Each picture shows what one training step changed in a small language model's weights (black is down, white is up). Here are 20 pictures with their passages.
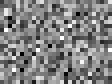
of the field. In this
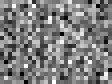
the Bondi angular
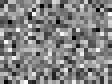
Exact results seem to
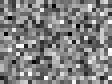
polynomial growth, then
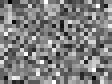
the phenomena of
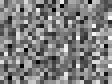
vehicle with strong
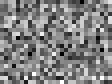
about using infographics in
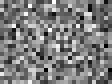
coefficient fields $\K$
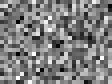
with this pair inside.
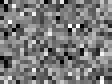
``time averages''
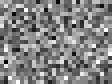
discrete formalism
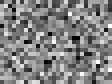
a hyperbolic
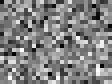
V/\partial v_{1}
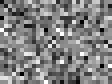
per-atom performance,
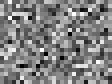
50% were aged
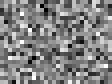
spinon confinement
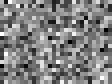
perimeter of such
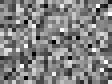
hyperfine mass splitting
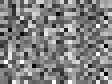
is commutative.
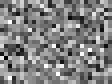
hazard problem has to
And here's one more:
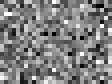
zero mode, it is
